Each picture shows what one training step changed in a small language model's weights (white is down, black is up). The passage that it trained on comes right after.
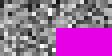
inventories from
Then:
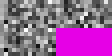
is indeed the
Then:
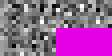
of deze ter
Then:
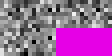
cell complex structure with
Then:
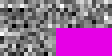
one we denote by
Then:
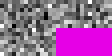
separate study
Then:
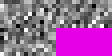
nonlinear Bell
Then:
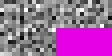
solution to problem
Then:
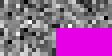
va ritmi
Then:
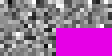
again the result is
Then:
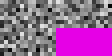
for almost all the
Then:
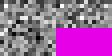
applications. The
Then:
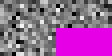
E esse é
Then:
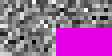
used to shape
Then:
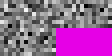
que deseja
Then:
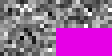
DM particles if
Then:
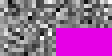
the number of
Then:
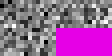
provide large-scale
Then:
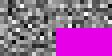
denotes the lattice of
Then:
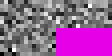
і реальних
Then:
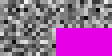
than the length of
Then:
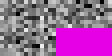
is a bit
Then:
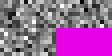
instalación y
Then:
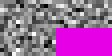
School of
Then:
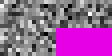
uno de los
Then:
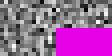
Center and
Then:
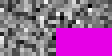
incluem os
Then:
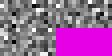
proves that the
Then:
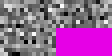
\mbox{ if
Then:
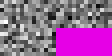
dos dados de
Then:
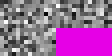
tasks can
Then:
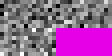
compare these data
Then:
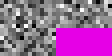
equations of motion for
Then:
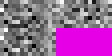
useful in
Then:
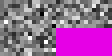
função cuja
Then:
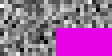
will study. In
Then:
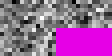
resistance in
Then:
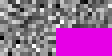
5th of
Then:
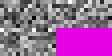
satisfy similar
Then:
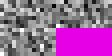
points, even
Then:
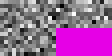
la investigación
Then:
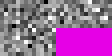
conductivity is
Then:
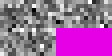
example, there exists
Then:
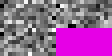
to planar
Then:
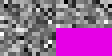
be positive), and
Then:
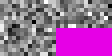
the RAS,
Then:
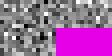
For instance,
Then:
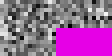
of $L$
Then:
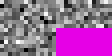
the predicted values
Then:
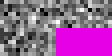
В этой
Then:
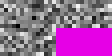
t \lesssim
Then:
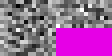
combination of function
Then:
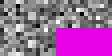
Джон и
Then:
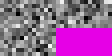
amplitude in a
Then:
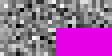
valid only if we
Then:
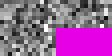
(or mean
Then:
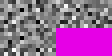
will have to
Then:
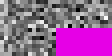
projected on the
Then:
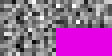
curves. By means
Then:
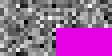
which is generically
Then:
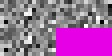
is freely
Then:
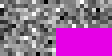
Journal of global
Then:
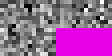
the client
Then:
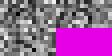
observan en el
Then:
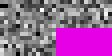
baryon magnetic
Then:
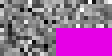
calculating the
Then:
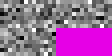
and show Theorem
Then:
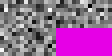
esta. Este
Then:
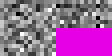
m (per
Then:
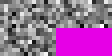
shown that the
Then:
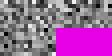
of tests
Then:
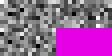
of a pair of
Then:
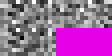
assumptions of
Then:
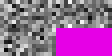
and a vector of
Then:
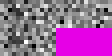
can be presented in
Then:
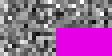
every $D
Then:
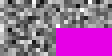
application of the
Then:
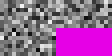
for each extension
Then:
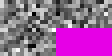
computation in the
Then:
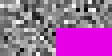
proposition will always
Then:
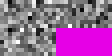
the methods under different
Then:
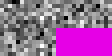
Finance and
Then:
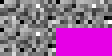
estados da
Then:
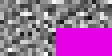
also possible in
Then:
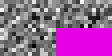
in this particular
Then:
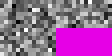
not generate a
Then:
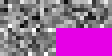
consequence, the
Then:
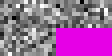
same way starting
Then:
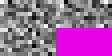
and the third
